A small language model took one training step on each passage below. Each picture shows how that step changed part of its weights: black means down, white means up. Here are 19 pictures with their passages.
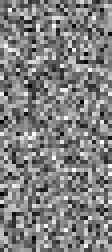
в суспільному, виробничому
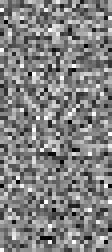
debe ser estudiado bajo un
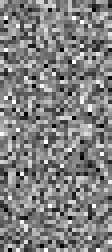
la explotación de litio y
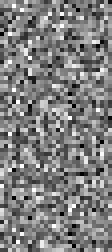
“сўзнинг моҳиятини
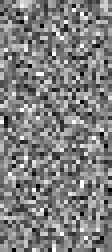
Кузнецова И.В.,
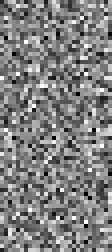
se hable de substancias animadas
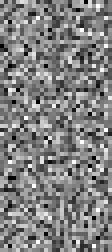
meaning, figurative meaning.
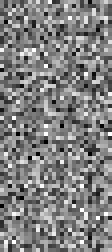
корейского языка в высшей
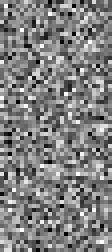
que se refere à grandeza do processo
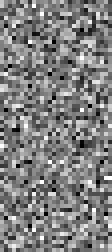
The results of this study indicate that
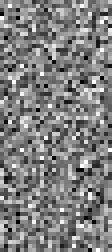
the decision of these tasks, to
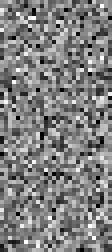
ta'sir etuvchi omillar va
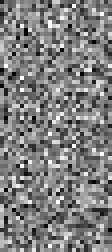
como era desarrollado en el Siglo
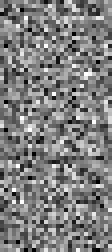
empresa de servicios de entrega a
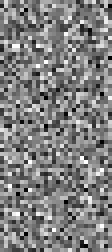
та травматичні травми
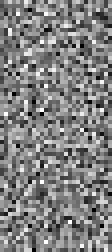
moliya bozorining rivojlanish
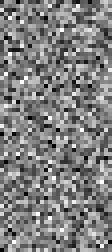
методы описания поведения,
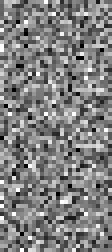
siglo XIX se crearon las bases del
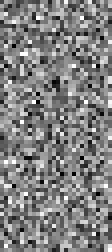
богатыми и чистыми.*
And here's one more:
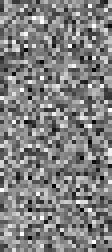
(підтримувати чистоту на
